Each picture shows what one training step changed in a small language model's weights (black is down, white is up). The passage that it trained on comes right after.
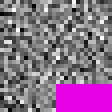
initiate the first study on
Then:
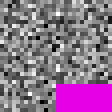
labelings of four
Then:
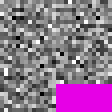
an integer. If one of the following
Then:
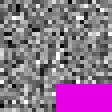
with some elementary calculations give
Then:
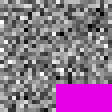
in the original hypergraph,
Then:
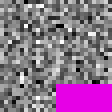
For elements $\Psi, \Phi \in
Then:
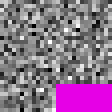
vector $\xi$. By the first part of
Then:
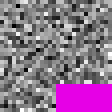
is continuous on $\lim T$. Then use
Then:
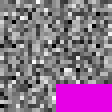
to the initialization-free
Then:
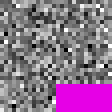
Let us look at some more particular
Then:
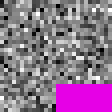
classical topology, modern
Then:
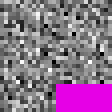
On a la m\^eme
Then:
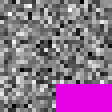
show the injectivity of
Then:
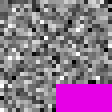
less geometric and does not
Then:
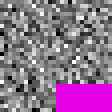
whose stationary distribution is uniform over
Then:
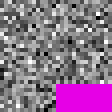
$(H_s)$ définie
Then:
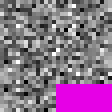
pairs, model category structures,
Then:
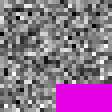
that $A=A^*\ge
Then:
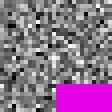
all the induced boundary operators are
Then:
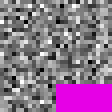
for the nonlinearity of our problem,
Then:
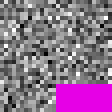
results given in, e.g.,
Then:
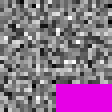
careful reading of the
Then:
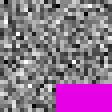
if~$F$ makes no
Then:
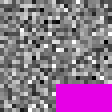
independent exponentially distributed random
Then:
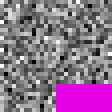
(see \cite{T}). Let
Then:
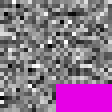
TPR parameter Alt Text
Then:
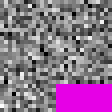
\le n+m$, neither
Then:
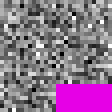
trivial. \end{proof}
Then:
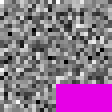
represent (here, on the
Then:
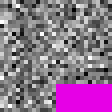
$d=0$, which counts
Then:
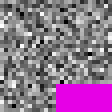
the representation~\eqref{eq:7},
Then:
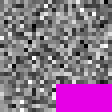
is identifiable with $\a_x
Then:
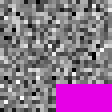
multiplicative quiver varieties
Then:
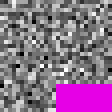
In general, for any $k$
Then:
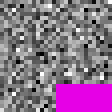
fixed $W_0\in
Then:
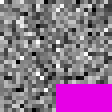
number $\tau_d(x)$ of
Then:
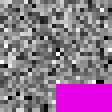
lesser extent) who would
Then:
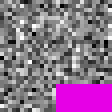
used the Matlab functions
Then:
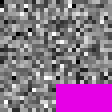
recurrent if and only if
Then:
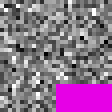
s_{\Omega }=s_{\Omega
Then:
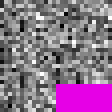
programming. \newblock
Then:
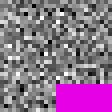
2\kappa . $$ Suppose now that
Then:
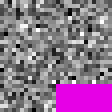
follows $C'\cong I/R$.
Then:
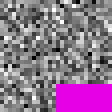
positive $s$, the expression
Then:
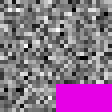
experience, might also
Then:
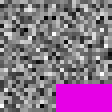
FR4, and aluminum
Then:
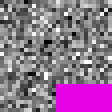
subspace homeomorphic to a member
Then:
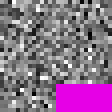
below $K_\epsilon$ converges
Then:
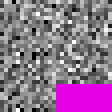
we mean that no coefficient is
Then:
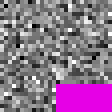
$\delta > 0$, and all $K
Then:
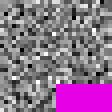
$\lambda = \sum m_i
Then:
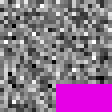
charging station. In this
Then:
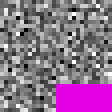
as long as $Z$
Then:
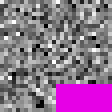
$(\sigma, l)$ is an object of
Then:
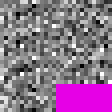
\frac qn +\Z.
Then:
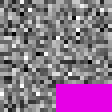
the left-hand side of
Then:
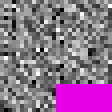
par la base duale de la
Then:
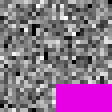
$\nabla^{V}$ is unitary with
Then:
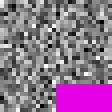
the conclusions deduced above, we
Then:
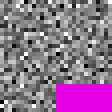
Let $\cP_\ell$ be the
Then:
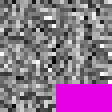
bound, we follow the proof in the
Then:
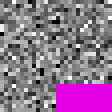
if and only if the integrability conditions
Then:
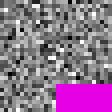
it is applicable to representations
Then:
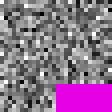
so that $\frac{\partial G}{\partial
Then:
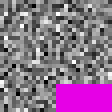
$V$ cut out by a
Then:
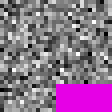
3D Young diagrams of
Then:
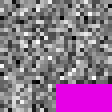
when classical notions of traces does
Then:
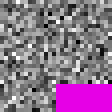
two distinct parts:
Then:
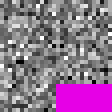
the Thom spectrum of the
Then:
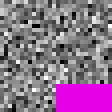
\mathcal{B}$ is a proper,
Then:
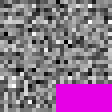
\right| \leqslant
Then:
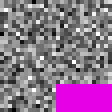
M$ then $M$ is a
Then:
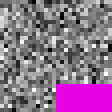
$\tilde{g}$ is a unit,
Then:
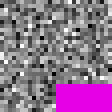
equal to one constant $c$. For
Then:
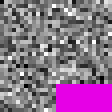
Noetherian rings, which
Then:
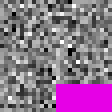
use the surrogates obtained at the
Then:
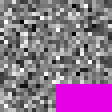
$|R_{ii}|$) and apply on
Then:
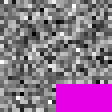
approach in analysing the HKB
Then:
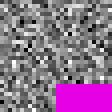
of our interest mainly
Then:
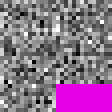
\eqs \tilde{\lambda}_k
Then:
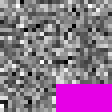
Then in Section 4, we bring
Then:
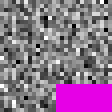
foliations fixing the
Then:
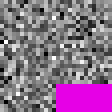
the team's lottery
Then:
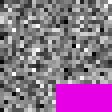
$\mathcal B$=RC2 by
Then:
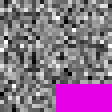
=1. \end{equation} We
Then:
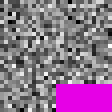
necessary to find numerically
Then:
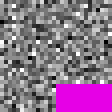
theorem and the fact that tensor product
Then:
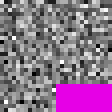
and $p\nmid \alpha$,
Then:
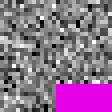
cotangent bundles,
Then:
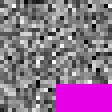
functions $(a^\alpha_\beta)$
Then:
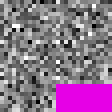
fields $\frac{\partial}{\partial
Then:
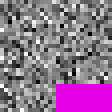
Definition \ref{41} only
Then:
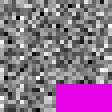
the linear initial value problem%
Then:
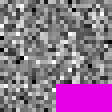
doing this, we actually
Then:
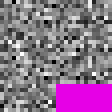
we have established
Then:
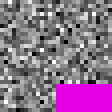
selection is a key
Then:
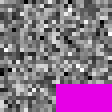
Then, we repeat this process on
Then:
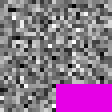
assertion can of course be
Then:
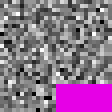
which follows from the fact that \[
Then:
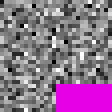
THEOREM 4.
